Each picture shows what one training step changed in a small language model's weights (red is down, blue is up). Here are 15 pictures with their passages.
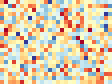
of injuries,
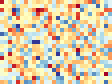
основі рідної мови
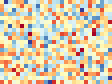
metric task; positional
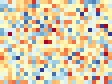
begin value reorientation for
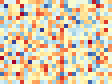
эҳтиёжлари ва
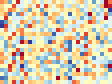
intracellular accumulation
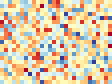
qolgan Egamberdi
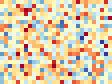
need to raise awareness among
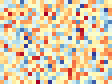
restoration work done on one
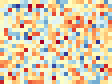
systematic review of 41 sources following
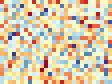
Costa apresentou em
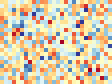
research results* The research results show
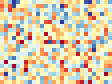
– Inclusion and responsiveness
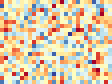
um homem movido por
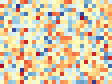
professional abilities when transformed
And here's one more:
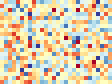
HMM with three states and
